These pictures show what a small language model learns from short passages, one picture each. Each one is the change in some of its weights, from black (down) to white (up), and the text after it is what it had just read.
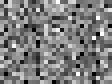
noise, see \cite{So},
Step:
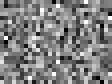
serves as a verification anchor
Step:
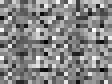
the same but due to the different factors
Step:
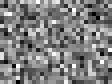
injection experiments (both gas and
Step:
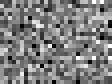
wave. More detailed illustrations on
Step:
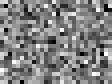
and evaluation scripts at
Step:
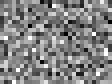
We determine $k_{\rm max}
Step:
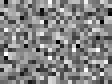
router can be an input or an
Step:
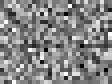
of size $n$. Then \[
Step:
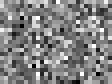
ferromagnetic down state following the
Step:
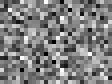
integer L-shaped method} details
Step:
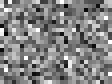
color represents the original infector and
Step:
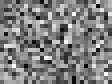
with $k_{max}\geq
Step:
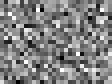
more precise. \subsection{Definition}
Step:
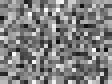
where the values on the two sides of
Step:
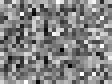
the incident photon energy for a
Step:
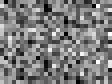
long living bonds plays a
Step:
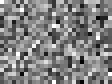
correlation between the feature and treatment variable
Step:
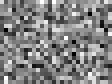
is a Grassmann constant spinor
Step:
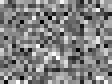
than the studied spectral range. A weak
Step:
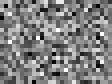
\textit{et al.}
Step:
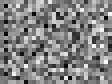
is replaced by $\mathcal{F}.$
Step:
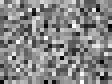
the generators is $f \mapsto
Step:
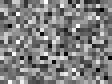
3, take $p\in
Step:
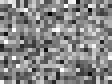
in the second panel of the bottom row
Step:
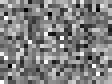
by Lemma \ref{nine}
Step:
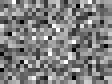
a coherence time of the order of
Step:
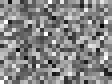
may infer that the interaction between these
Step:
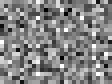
conductivity field reconstruction. Increasing the
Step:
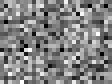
of the paper is as follows. In
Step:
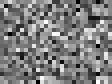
nearly symmetric, in hydrodynamic size
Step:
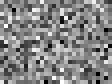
$\eta$-quotients (this
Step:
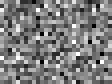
;x, \alpha)$ is the
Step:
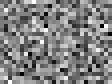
Agent analyzes full trajectory
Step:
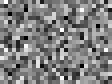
can be very fruitful and
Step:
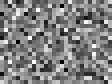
of the street level location information and
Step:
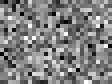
policy-based access control. However,
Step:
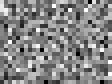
charge is comparable to the maximum renormalized
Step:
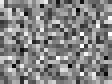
maximum circular velocity associated to each
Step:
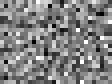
is then reduced to a statement about the
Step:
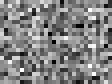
the definition is approximated after computing the
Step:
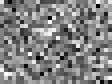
$X$ (nice enough,
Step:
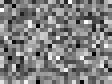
of a steady-state
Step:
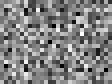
J \left( R \right)
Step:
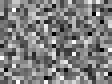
Phys. Rev.} D {\bf
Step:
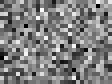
$J=\varphi(I)$ et
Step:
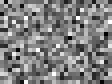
subsequence, $\{ p_k \}$ has
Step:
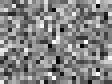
$t$. (Note that
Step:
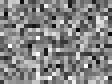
their children. \item
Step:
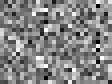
$i<j$ such that
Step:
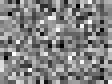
a function of $t_0$.
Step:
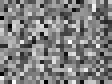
the founding editors of this
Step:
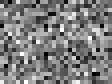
result recalled above, this is a
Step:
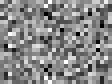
is the unique flow such that
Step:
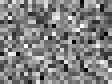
has finite hyperbolic volume and he gave
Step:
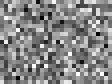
Its $2n$ eigenvalues are then
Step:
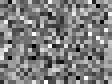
course, that of provability.
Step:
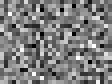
problem. \begin{figure}\center
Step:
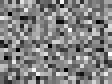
functor of $\CA_0$.
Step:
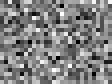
in high-accuracy numerical methods and
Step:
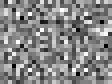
topology of coordinatewise convergence $T$
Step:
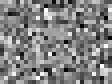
Gaussian with parameter $\beta>0$.
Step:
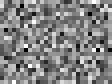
a compound Poisson process with negative
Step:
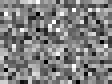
spectral distortion. See discussion in
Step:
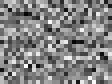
OPT-6.7B and
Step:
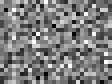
case \begin{eqnarray*}
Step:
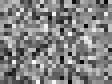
compared with $J_{12}$. The
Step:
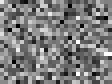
an effective Heisenberg Hamiltonian,
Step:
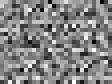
and Outlook}},
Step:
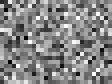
all level 1 agents are busy
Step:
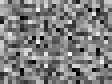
as the irrepresentable condition which
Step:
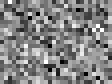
to the Josephson interaction among
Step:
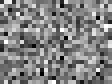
incoming light is reflected by this
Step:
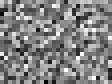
a few details concerning the didactic
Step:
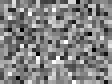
positive, the right-hand side of
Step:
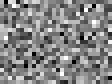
and Deposited Energy} The
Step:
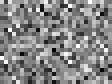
\pm}$. These amplitudes are primarily
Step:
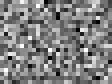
are imprecise and denoted as
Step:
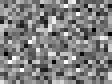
regarding the definition of the
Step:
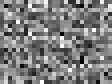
to understand nuclear stopping in detail since it
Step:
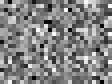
coverage tends to systematically favour
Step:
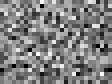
$f_{\lambda}$ at
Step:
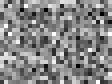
to a perfectly flat band with
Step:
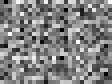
Philipp Winter for the
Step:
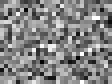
we have $a\tr a=
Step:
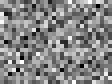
Si adatoms
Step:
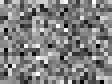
the search was estimated by Monte Carlo simulations
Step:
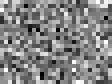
where $Y$ is a Hilbert
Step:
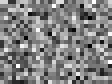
for missing eligibility criteria.
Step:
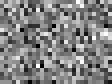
\N \cap \m$ and
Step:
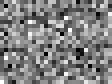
of components is selected by the
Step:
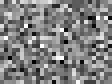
in theorem A. Note that for any
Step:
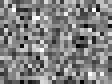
\bibnamefont {Tsai}},\
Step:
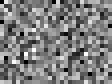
a normal conducting material. The theory
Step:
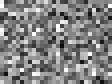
sustaining the species
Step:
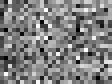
which subgroups of affine groups occur as automorphism
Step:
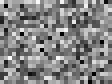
in recent or actual experiments such as
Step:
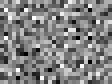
apply the results obtained in the
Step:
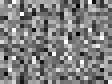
the presence of a trace of
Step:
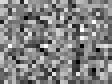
and how we regard ourselves as free
